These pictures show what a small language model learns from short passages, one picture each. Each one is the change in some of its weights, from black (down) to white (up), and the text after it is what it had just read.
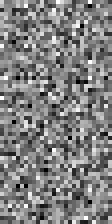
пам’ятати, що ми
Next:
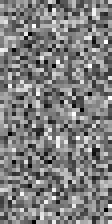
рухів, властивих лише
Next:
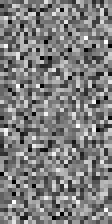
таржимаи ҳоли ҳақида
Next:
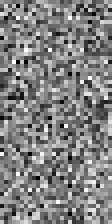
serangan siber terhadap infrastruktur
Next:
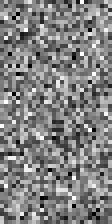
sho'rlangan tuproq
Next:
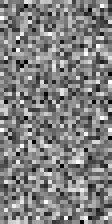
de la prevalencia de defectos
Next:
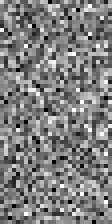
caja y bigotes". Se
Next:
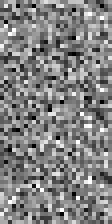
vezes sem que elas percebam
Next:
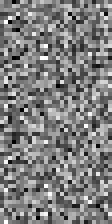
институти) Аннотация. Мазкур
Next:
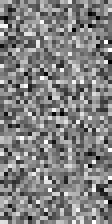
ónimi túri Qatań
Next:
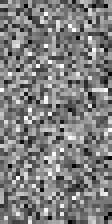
de overheid een veel sterker
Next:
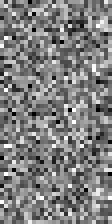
- Conger, J. A.
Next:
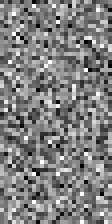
bu dönemde birey,
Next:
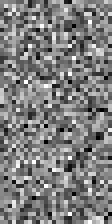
In bovengenoemd voorbeeld
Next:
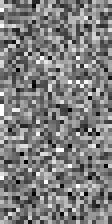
في الفكر والسياسة
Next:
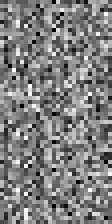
iqtisodiyot fanlari doktori (DSc), professor Samadov
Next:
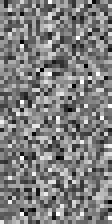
між ними. Крім того,
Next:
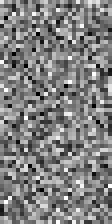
demak bu raqamlarni aholi soniga
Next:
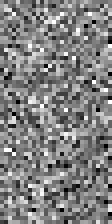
mémoire précédent, on a
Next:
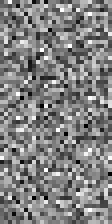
Essas microfissuras existem antes
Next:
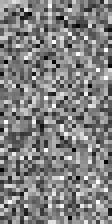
to‘laligicha islom olamiga
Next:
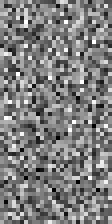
propaganda: os pilares
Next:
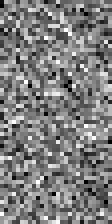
agrava a situação. Os
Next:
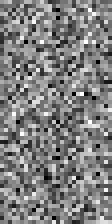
materiallar yuborishingiz mumkin.
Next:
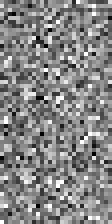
составляют привлеченные
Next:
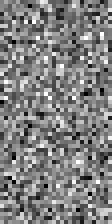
pirma ay sinulat ko ang mga
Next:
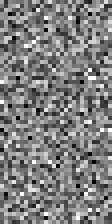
слова:** «критическое мышление»,
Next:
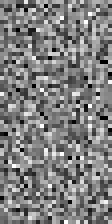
fiume Cecina fino a sud
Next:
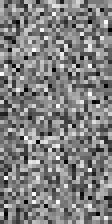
kengroq yondashmog'imiz zarur.
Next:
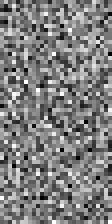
kontamine bez atıkları,
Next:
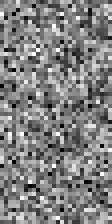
se limita ao auxílio das pessoas
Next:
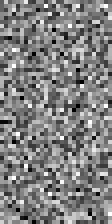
omzet en de rentabiliteit
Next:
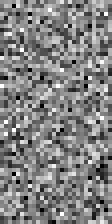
adalah usia di mana anak lebih
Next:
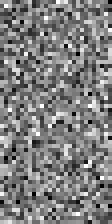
madaniyatning izlari saqlanib
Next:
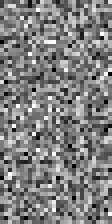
analyzed and presented, allowing
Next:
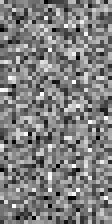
la Guion 5 T. Ta -
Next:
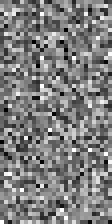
studentesse in piccoli
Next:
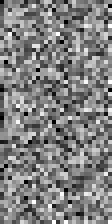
in der Antwort auf die
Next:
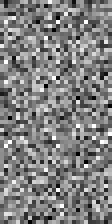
містилася «Мати Божа
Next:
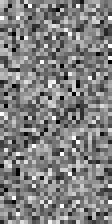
a multiplicidade de agentes
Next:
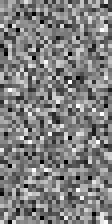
avvalo, bilimli va intellektual
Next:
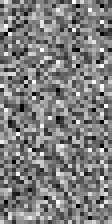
учун уни асосий қилиш картографик
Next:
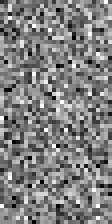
va qobiliyatlarini aniqlashga qaratilgan psixologik
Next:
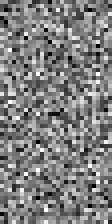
traditional medicine [3-5].
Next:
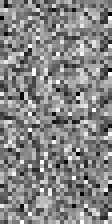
bénéficient d'une importance
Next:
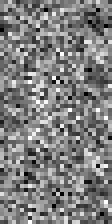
o de asociaciones vegetales, a
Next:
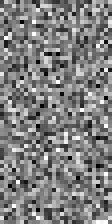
em “cruz”, por sua vez,
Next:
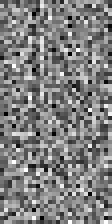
GIUSEPPE DETTO
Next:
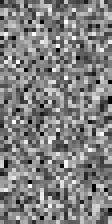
di governance inferiori a tal
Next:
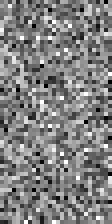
Japan de meest opvallende
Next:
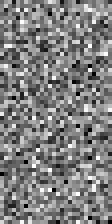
cada una; quinientos cincuenta y
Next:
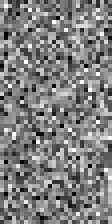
Cild 3-b; Asceticism
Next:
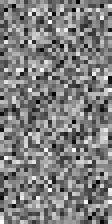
quvonarli, albatta.
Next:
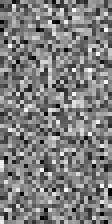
insistentemente la identificación entre derecho
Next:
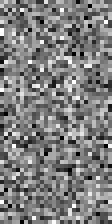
of T-norms and Fuzzy
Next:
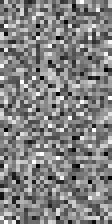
негативных последствий, —
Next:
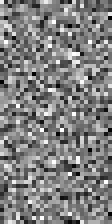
de bactéries pathogènes
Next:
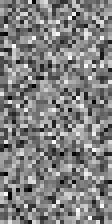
orasida kuchli ixtilof
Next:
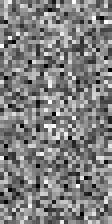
начинает осваивать
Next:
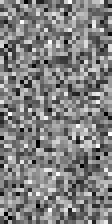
Маркарян // 2-е
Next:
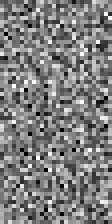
directrices para el tratamiento de la
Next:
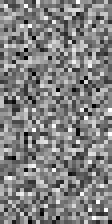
«тай- ники зв'язку
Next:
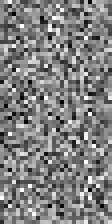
графічного оформлення
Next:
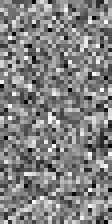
(Santoso Dan Eva,
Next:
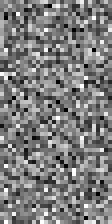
бўйича дастлабки тергов ҳарбий
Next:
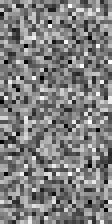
musiqaga chin ixlosmand
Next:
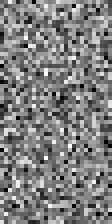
befragten Personen schätzen
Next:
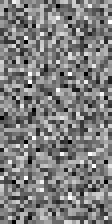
бўлиши керак. Ушбу
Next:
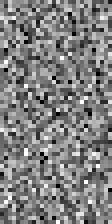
уроках физической культуры
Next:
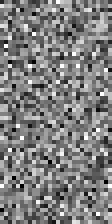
bo'lsa-da, ammo
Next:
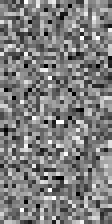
ularning biologik moslashuvchanligini oshirdi.
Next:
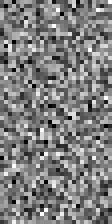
principalmente a estudantes com deficiência
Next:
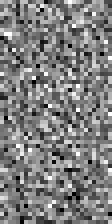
Khikmatov Dilshodjon.
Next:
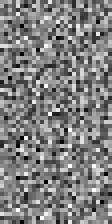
оценке этих факторов. Именно
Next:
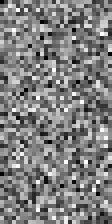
la interconectividad, la
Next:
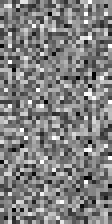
gli errori grammaticali e
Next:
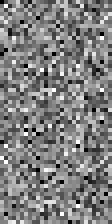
e mitigação de ameaças.
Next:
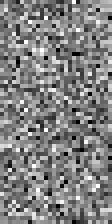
gap qurilishini tadqiq qilish jarayonida
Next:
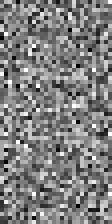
surgery. Patients were
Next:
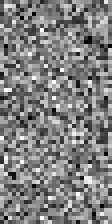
yigitning boshqalardan
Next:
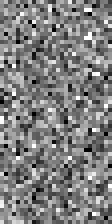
(Etzkowitz &
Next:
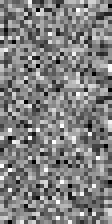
que se encuentran en el
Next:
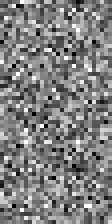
infratuzilmasi va turdosh
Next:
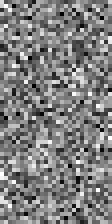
artan oranlarda eklenmiş ve bu
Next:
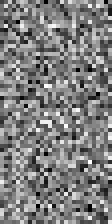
lo cual se tratará en el siguiente
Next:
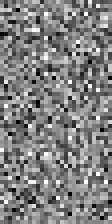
(Узбекистан) Шодидулова
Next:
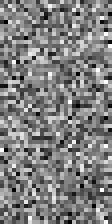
dans ma bagnole et là,
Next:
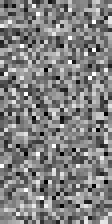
gestión y la administración
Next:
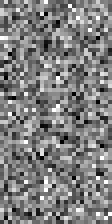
dos mais longos conflitos armados da
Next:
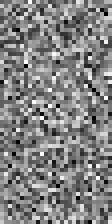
qanday tartibda bo'ladi,
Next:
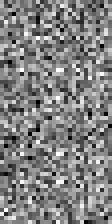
починає ззовні
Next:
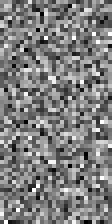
jurnalistlar, davlat, madaniyat
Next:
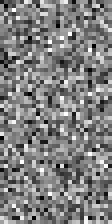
marco del Informe diario por
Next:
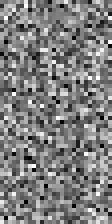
Reprodução das páginas do
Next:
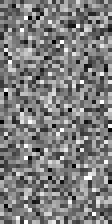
doktori (PhD), v.b. dots.
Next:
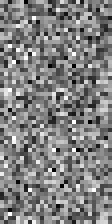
va ularning bajarilishini avtomatik
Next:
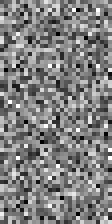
lấn biển mạnh
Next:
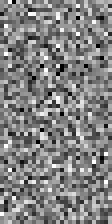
применили хлорирующий
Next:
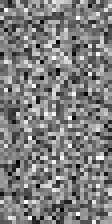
*за горе* [з Λ -
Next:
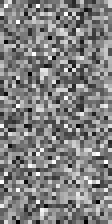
обязанностях родителей, а также
